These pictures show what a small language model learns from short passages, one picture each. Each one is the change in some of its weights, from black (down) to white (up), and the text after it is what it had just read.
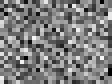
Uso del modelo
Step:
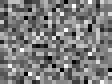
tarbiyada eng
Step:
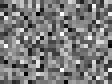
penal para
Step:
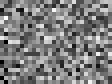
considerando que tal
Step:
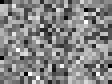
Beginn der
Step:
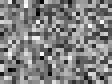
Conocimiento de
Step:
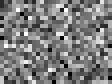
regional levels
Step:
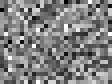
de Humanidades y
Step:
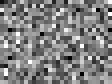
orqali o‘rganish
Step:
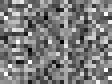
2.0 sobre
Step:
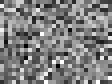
negara dalam
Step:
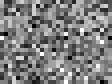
institucional na
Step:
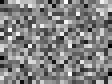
analizaban características
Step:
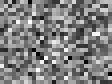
qilgan davr
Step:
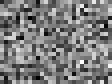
budaya yang
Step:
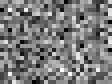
a qualidade na
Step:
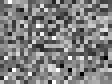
tecnológicas y recursos
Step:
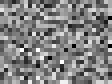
aniqlash hamda terminlarning
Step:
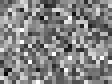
esta investigación.
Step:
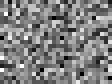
a systematic approach
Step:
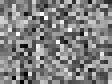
família, se
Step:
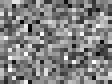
foydalanish, xususan
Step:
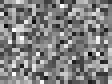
novos. De
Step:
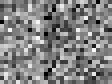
ne leur en
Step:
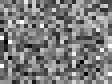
tarbiya fanida
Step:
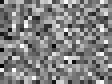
– the nature of
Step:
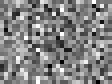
infantile dans
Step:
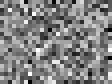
em motivação,
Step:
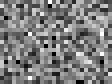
& Jara,
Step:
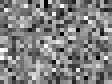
and educational activities,
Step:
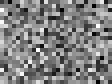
interior de
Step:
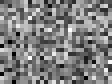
conocimiento en una
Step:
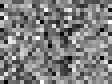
la cantidad
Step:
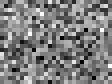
from a book
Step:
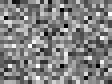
with an alpha
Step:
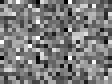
forte qui
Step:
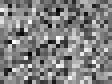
том числе
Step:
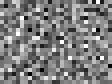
saat ini,
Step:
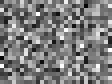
ativo de seu
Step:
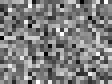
lector a lo
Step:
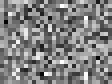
Relacionar currículo
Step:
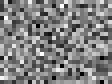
partido definido
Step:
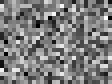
que responderia
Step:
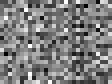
bases de datos
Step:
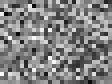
*Journal of Medical
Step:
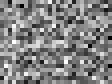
// Новости
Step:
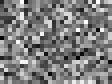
deferente era
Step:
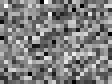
de Oscar
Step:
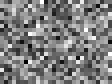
motor gisa
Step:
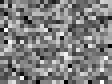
especificamente o
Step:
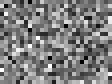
seriyalar usuli
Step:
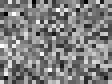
distribución a
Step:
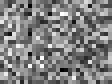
реализация на
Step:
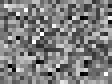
como abrigo
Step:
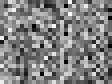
eng dolzarb
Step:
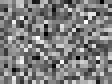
in dezen
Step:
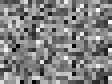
samarali usullardan
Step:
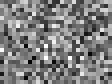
menos experiencia profesional
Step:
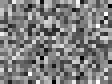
sempre será,
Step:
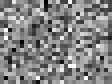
and process various
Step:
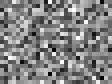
and Austrian
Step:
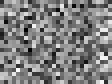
confere uma
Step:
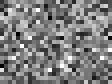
la simple
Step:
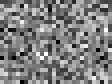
sebagai ilmu yang
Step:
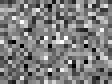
dalam belajar yang
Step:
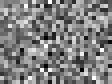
Perspectives in
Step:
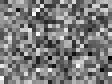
como el 'mal
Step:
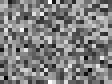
Disponível em:
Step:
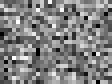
статора. В
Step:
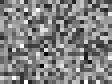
um momento de
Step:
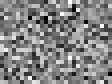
toplam 26
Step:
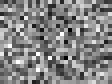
що подальших
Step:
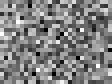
можно перевести
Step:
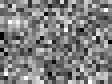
sentido en que
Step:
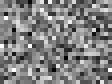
с целью
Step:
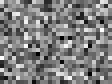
an efficient system
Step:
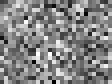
las EA y
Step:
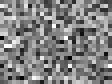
ή το
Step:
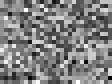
mulher pode se realizar
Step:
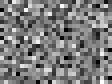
e a sociedade
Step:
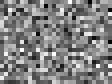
o'rganish mumkin
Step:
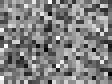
Volume 10,
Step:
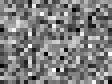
компании на
